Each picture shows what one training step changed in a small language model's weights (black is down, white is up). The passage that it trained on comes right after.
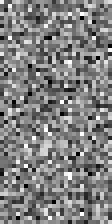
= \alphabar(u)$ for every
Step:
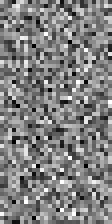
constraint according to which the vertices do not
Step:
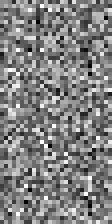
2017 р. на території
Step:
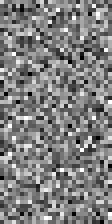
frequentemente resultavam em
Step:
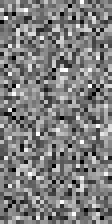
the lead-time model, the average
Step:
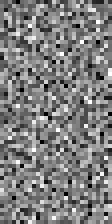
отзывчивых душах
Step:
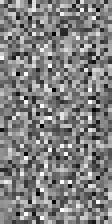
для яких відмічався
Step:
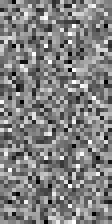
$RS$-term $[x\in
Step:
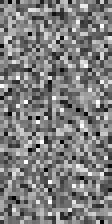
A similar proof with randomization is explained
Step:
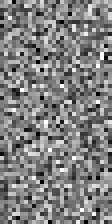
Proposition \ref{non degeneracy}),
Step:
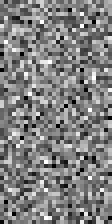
Sudianti¹, Naufal
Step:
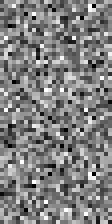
We evaluated the predictive capability of
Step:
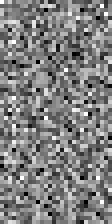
Sug'diyona navining
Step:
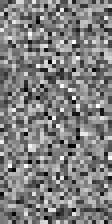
hold for arbitrary variables $E_x,
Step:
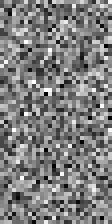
mehnat talab qiladigan
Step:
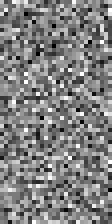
to show that each family contains at least one
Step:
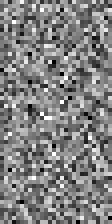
graph $G$. Indeed, as our proof
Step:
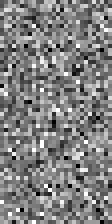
$\mathbb{S}$. The vector-valued
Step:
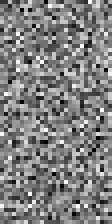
has a right-scattered minimum
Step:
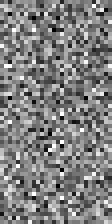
of Theorem 2.1} In order to prove
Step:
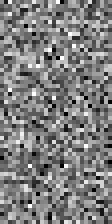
was 4 minutes and none of these
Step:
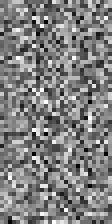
Д. Максимов. –
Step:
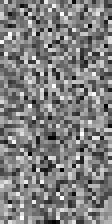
set of the Borel subgroups of
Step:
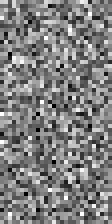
Este trabajo presenta el marco
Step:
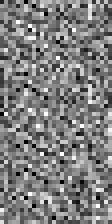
нисбатан кам) ва
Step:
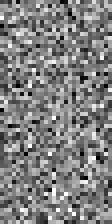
mejora de la cobertura
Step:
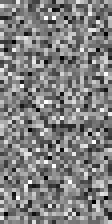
oriented tangle diagram. Therefore we have the
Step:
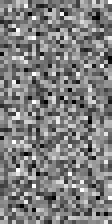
прав: постановление
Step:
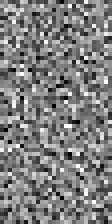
crossings in the knot diagram such that the
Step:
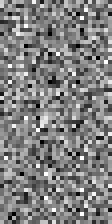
weight $\w(v)$ of $v$
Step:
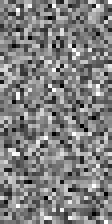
Après l'étude
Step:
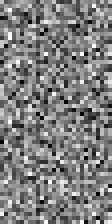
de los factores primarios de control como
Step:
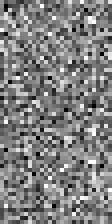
chez Ar. fr. 929
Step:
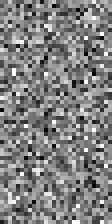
cambios del estilo de vida
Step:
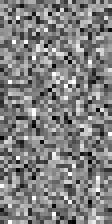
\sup_{1\leq k\leq
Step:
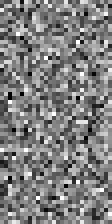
pada teori-teori yang
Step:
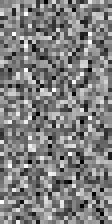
a given elliptic curve~$E$. We
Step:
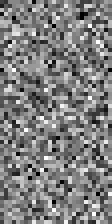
in $\Cc$. Indeed, it is
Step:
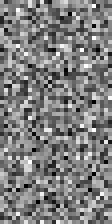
is complete. \hfill $\Box$
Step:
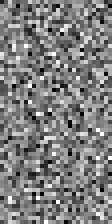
o‘tkazish talabi
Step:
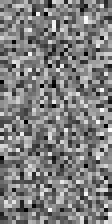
e a gordura é de
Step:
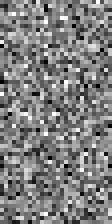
auch hier wieder aus einem
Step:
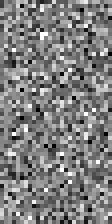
the complete graph $K_n$.
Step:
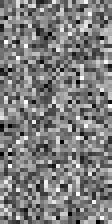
the situation of (2),
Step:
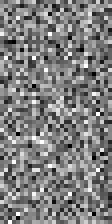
\theta (Y^\prime )_{\gamma
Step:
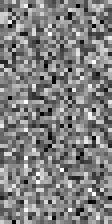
$n+2$ over algebraically closed
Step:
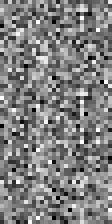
elevii realizează un
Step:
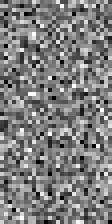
generalize, and give a more direct proof of
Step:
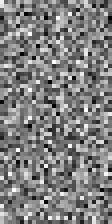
de se rapprocher des
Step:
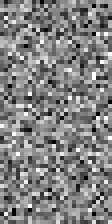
keywords. Abstracts should
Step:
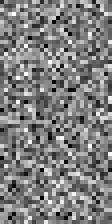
if and only if $ 0 \neq
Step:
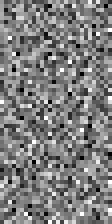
avec $\ell\neq p$},
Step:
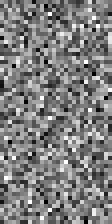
el uso de pulverización
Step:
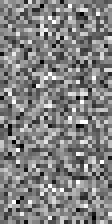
ikan kurisi lebih
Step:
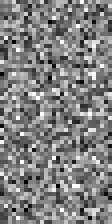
construction of Broto, Levi and
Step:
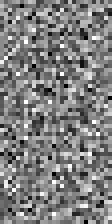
\qquad G_2$$ be the second
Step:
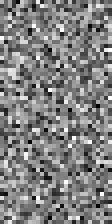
davri: "8-mart
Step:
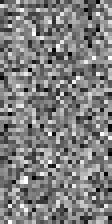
of (\ref{A}) will be
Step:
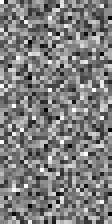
qo‘ylarning o‘shish
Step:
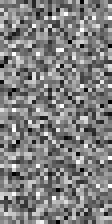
**Shaxsiy namuna** –
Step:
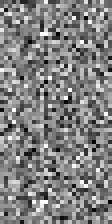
nutqiy faoliyatni uch
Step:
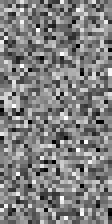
Graduating Students of
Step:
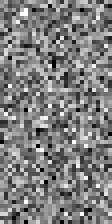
varieties are assumed to be graded
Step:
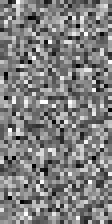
integrals in accordance with the family of
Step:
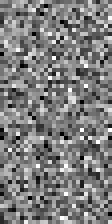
Mel y vino n/a
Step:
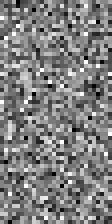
ring $A$, %\old{without
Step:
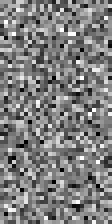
vertex of degree two, $j$, is
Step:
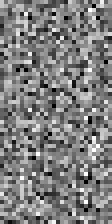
the availability of closed-form
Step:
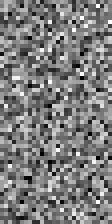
oladi. Bu borada talabalar
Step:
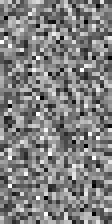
calidad de la educación basada en un
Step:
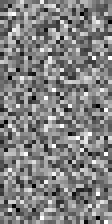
que também merecem ser consideradas
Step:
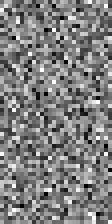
uning nomi xutbaga
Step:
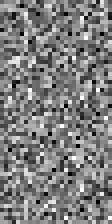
on $334$ itself, should
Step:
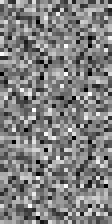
сохранят свое
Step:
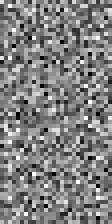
клієнтський JS
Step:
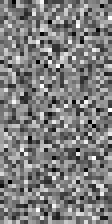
ko'rsatishadi (o'sha
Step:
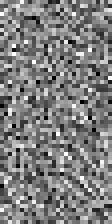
series solution of the general Heun equation in
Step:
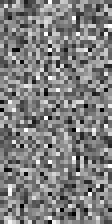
nell'incontro tra due corpi
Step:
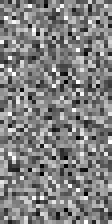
then the choice of orientation doesn't
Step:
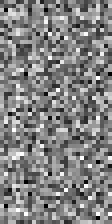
ko'nikmalari rivojlantiriladi.
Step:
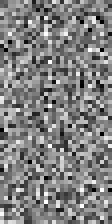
Als Autodidakt setzte
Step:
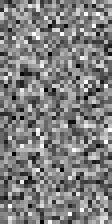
movements, the conflict,
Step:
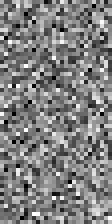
toʻplami. 6.
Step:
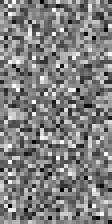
para superar discriminações
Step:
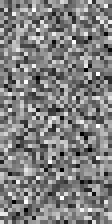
method of torus actions was used to show
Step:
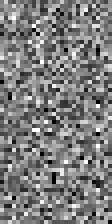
yanada rivojlantirishdan iborat.
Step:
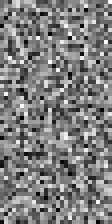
in porous media. In particular cases,
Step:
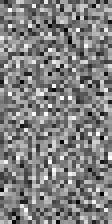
copy of $S^{*}$ corresponding to the
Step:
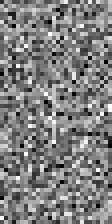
if it is a 2-cocycle for
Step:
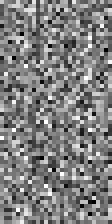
асосий белгиларидан
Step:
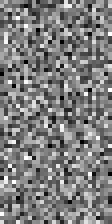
(A_2\cup \cdots\cup
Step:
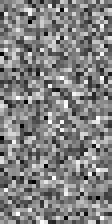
2015). Nas últimas
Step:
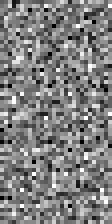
from Frostman's theorem on approximation
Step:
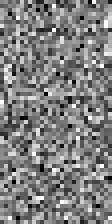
the plane,} Cambridge
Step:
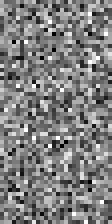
\end{equation*} being $\Omega$ a
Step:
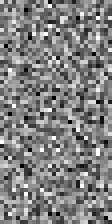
pedagogiya", ya'ni bola
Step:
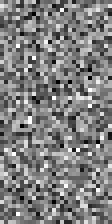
\setminus \langle y^4 \rangle$,
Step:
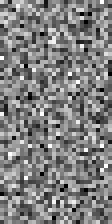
caso perca esse prazo,
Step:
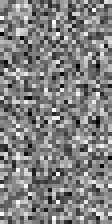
va ma'nodor bo'lishini
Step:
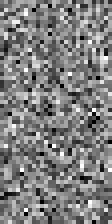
be proved for closed three-manifolds
